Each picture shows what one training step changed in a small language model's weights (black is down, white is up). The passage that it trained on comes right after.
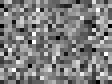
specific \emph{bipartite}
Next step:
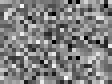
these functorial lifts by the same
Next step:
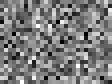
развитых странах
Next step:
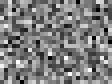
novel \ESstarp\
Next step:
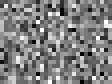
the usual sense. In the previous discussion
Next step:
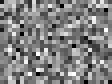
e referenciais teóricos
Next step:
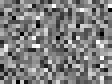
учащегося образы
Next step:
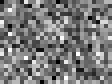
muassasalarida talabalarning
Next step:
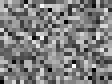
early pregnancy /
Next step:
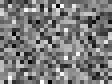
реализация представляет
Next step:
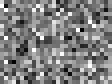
Jiangsu Normal University,
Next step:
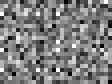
W,\widehat\om)$ the group
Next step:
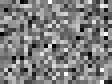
degree sequence on $V_n$,
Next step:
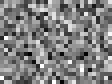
37 Figure 8. Trois
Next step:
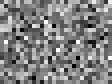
\title{Some geometric aspects
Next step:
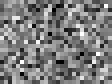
applying the Gram-Schmidt
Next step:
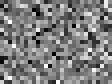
Матері або
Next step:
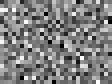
an elliptic setting. We show numerical applications
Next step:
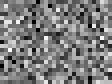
chuqurligi va
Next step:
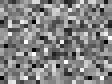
objetivo, esta investigación ha
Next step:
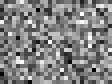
continuar coleccionando,
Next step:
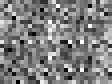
izchil, mantiqiy va
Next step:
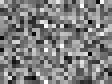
certainly exceed middle or
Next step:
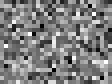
in part by RHSF grant
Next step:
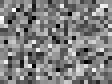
a {\it cycle}. The linear functional
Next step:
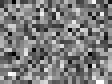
tile is within distance $K$
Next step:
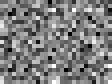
qattiq qatlamlarda
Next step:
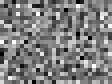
of a codimension-$i$ face
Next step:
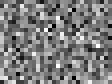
W\cdot\dim W'$. From
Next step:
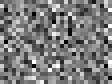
составляет всего
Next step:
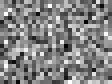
Ahí se da una nueva
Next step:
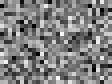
demonstrating higher productivity of the
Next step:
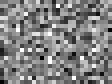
hasta que el VD ha
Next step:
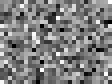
that apply to only simplotopes,
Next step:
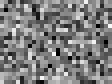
one over strand and one understand.
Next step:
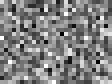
alcance descriptivo y con
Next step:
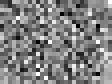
to Large deviations.\\
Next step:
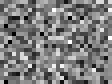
sharoitida ham 8
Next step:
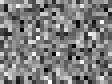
spin system with pairwise
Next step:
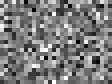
ettiği yakîn
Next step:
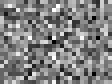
subsumed by) several existing
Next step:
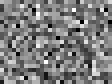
škodou je škoda
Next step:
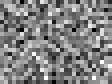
conjugate. However, we prove
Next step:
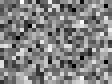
$\mathcal L = \mathcal
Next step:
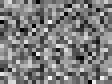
النباتات الطبية
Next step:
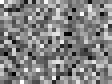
edital teve, foi
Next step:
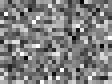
somatik funktsiyalarni
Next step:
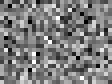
\end{Theorem} The
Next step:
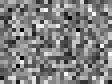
$m$ is prime,
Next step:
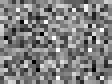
combined with the general results about
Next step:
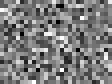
quantum analogs of tensor product
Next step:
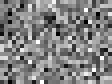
H_\ell $-graded group
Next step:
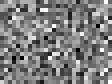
defined on $\mU$ with
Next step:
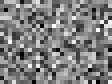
corresponding to the stable 2D manifold.
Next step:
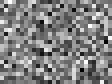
ташкил этишни
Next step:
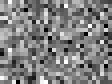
krzyknęła —
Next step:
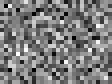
bog'liq va boshqa
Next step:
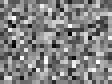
set $\operatorname{P}(n)$
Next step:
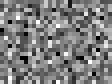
then the cardinality of
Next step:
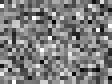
ang pinakamataas
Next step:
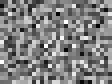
$p$ are the intensities
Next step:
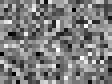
olib borgan fransuz
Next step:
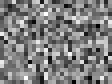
\forall u \in \mathbf
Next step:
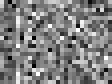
monitoria incentiva a
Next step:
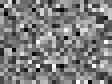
producten of landen van
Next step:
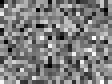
tensors could be used in the
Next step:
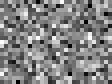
Vinet, J. Math.
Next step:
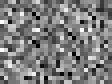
PATIENTS WITH
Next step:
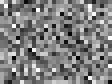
tarzi, innovatsion
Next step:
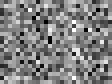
и биохимии
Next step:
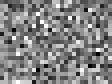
to him and played an important
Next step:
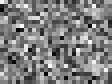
Bazı semboller
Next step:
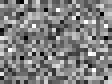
onto a conjugate of
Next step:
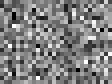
et dans les lieux de
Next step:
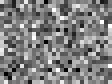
(2007) Исследования,
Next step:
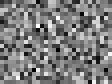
Y. *Police
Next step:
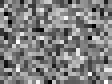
to be one extreme point of
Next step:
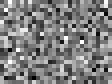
айланиш даврининг
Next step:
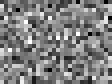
$\mathcal{Z}_d$, let
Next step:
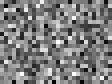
mentioned already in the Introduction that the
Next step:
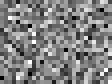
has a neighborhood $U$ that can
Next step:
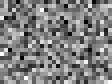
\end{assumption} In
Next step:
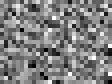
қадар ҳонақолар
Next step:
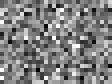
contradicts the fact that the
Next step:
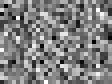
génère plus de 90%
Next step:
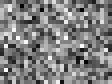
qurilish), transport
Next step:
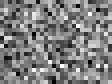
5. Рисунок 5
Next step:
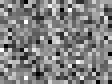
Sternberg. Convexity properties
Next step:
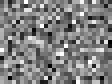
recent years there has been an increasing
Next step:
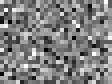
(22%). Quanto aos
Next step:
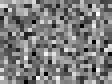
the notation of the theorem). It is
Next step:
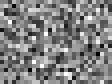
on $% \mathbb{Z}
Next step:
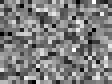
Lucien Haussard
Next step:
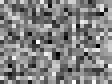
l'occasion de la
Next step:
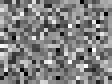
aplicación en México.
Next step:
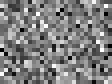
within one hour. However, whenever
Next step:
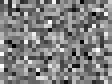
Eugene Garfield, em
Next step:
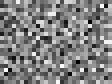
resultado, un producto o un
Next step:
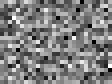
by $n$ hermitean
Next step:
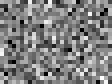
"Economics, management and digital
